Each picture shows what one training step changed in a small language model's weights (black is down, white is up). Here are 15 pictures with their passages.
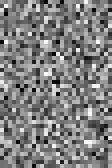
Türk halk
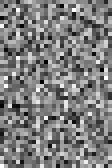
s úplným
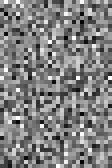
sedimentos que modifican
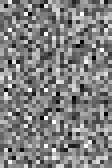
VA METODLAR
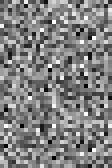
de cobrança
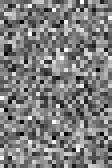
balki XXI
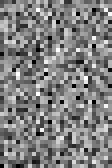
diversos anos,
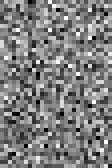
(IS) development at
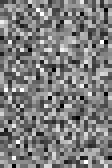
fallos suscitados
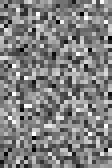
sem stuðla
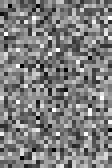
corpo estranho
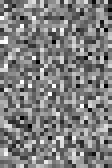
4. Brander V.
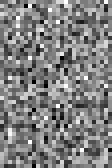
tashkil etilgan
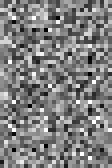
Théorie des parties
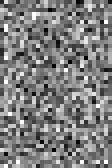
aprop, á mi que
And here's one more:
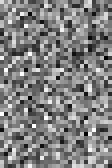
rivojlanishi, o'z
